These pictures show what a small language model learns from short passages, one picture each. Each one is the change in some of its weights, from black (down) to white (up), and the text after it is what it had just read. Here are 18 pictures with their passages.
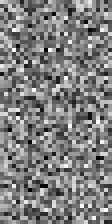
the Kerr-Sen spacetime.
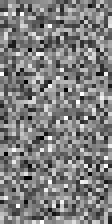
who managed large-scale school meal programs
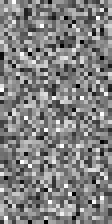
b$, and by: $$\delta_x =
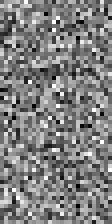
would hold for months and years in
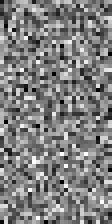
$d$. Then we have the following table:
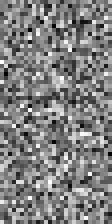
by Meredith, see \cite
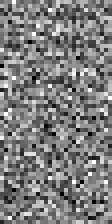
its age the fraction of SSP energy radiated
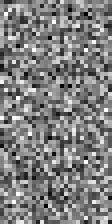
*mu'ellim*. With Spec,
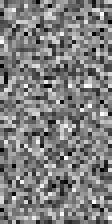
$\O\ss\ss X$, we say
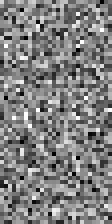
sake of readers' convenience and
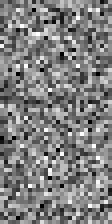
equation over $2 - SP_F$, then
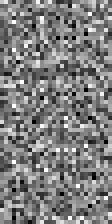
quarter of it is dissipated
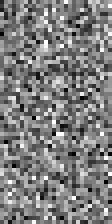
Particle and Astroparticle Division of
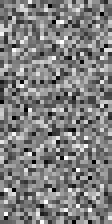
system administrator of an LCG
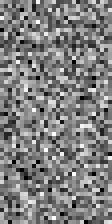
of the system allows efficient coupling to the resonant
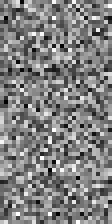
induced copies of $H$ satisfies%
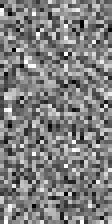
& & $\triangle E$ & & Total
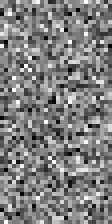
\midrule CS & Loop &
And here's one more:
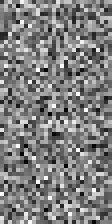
and attitudes on climate policy issues.
